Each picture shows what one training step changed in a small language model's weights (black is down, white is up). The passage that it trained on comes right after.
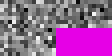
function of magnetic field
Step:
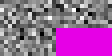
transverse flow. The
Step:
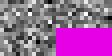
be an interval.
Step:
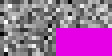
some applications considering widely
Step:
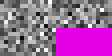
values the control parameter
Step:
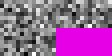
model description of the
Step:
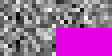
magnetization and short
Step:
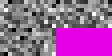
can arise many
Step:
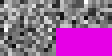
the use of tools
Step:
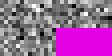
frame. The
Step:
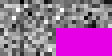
this functor is a
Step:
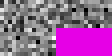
to assume that
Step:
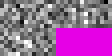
with finite quadratic
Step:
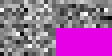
later reference.
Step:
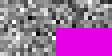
exactly equal to the
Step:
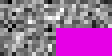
}$ is an
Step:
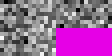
volume form on a
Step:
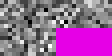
added to each of
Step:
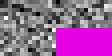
and strengths at
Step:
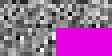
first show that we
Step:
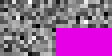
and $N$
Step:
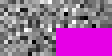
{\tt phot}
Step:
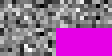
and it is possible
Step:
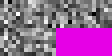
not allow configurations with
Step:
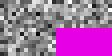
Note that all the
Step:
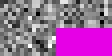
illumination numbers
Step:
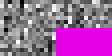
function defined by $$
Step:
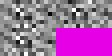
A}\ }\textbf
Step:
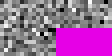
the ground electronic
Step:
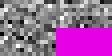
together with a
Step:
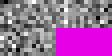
uniquely fix the
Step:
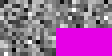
bosonic configurations of
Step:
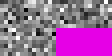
vectors indicating the
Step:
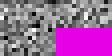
stochastic boundary condition is
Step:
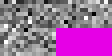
mag \\ \hline
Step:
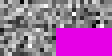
network doped
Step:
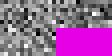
peaks of the
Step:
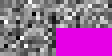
the estimate found in
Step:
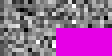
LSB matching
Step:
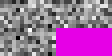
further show that
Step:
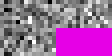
the % identity homomorphism
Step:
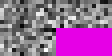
of our general
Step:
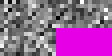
is allowable within
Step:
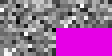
diagonal density operators
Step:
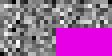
The other interesting
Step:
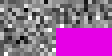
large correlation volume,
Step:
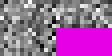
is called the
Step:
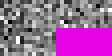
agency while
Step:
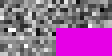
scheme of the
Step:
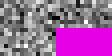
with this property.
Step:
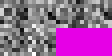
of property profiles.
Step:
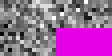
Let $\Sigma$
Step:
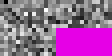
of damping
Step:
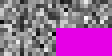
of the total
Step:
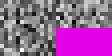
use results of
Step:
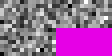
of the velocity gradient
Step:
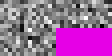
the equivalence between the
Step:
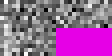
With a longer research
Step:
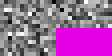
$\theta$ by
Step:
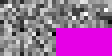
by the criterion.
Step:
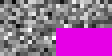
in degree greater than
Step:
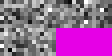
mountain or
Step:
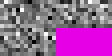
positive margin, say
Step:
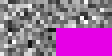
\text{ and
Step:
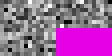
$\Delta$, and
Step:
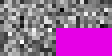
the quantum fluctuations.
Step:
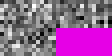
preserve aggregate
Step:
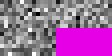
the discretization period
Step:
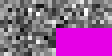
of appearance of
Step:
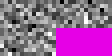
there are two
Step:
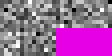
$\alpha$, the
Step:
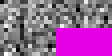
the number of
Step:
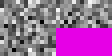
Similarly to the argument
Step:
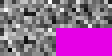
review see,
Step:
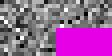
does not train
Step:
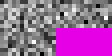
the electrical
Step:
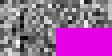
the matching condition
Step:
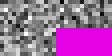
ray flux that
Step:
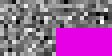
not unique) form
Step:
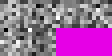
is the corresponding
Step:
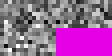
of applications for this
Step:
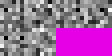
{\em recurrent
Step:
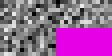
length, and
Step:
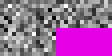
by applying the
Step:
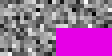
such that none
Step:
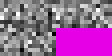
is defined in the
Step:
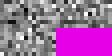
> 1$ leads
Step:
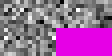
variables, we obtain
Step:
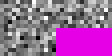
Kernel satisfying
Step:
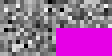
$\Gamma$ then
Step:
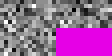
Despite the characteristics
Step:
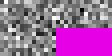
arises when the
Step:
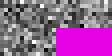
value for triples
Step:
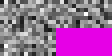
to a single
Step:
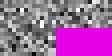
methods we are
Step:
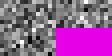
of Bilinear
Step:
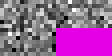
of the arrival
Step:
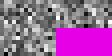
Lie splitting method shows
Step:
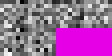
each other because of
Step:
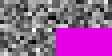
of Science.
